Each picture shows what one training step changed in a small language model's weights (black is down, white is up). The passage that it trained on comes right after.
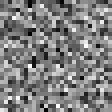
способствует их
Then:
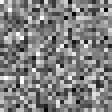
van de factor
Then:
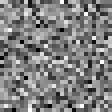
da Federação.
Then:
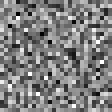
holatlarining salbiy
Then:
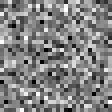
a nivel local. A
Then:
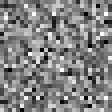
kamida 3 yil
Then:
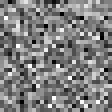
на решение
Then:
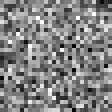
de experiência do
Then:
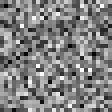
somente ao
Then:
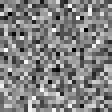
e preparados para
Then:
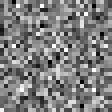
Sur la base
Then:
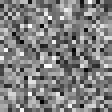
escolares e na
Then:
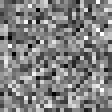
aandacht en
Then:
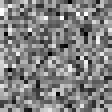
Bu asar yillar
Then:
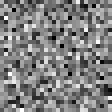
traditions about
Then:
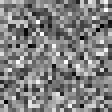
criterios de
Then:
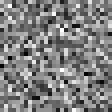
qo`y terisi
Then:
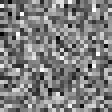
la circulation,
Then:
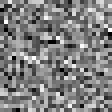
va chuqur
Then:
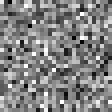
en esto pero
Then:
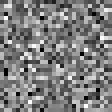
що містить
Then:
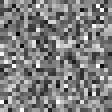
millat kelajagi
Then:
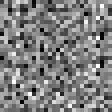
менее в
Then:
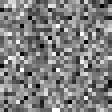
PP Nombre
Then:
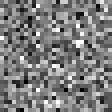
metodik jurnal №
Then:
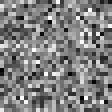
snippet of
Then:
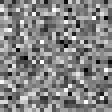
va kosmik
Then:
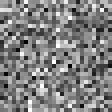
qu'elle est
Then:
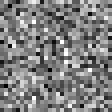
una especie
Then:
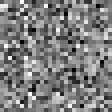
из выборки
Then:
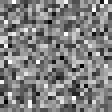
para consolidar
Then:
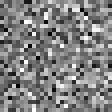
introdujo los
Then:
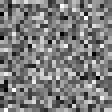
legal unitario
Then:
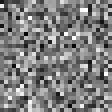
de calcul existe
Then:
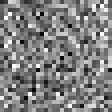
ответственность у
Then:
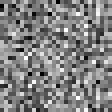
- Abruf am
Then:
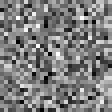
Erträge aus
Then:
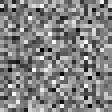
birgina davlat
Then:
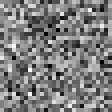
с повтаряща
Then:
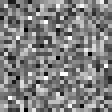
auf der rechten
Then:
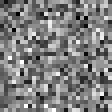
putut observa
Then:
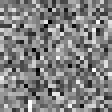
termasuk ke
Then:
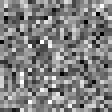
te stellen.
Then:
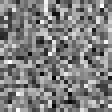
months ago
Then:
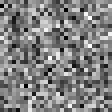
que já está
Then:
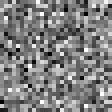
до достижения
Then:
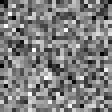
significativo en un
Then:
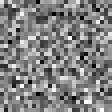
que integrem
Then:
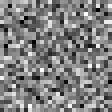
çalışan kadın
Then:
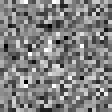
ist immer für die
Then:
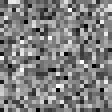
testo greco
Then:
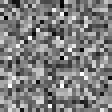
Длина тела
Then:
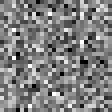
pada nasib yang
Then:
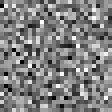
as consequências
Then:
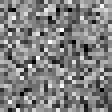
Опциите на
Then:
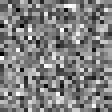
o interno e
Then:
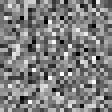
to MHT are
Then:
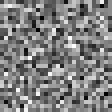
also forms an
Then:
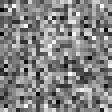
confrontés aux
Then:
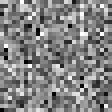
sistemas de cultura
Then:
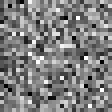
ou quaisquer
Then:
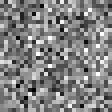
пациентов всех
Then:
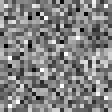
*Jak to
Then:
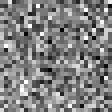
Based on
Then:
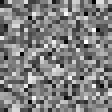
ceea ce este
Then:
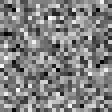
revelam na
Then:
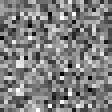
a necessidade de recursos
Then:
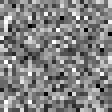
com os requisitos
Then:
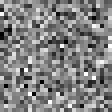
con enfoque
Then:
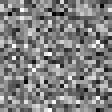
ҳолат деб
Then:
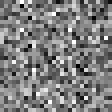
En cada una de las
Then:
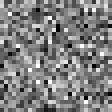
difficile le
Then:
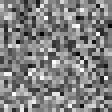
berasal dari
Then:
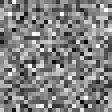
на вивчення
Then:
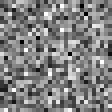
context al unui
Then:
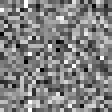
on executive
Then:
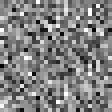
buyuk merosi
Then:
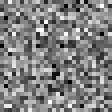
alimentos y el
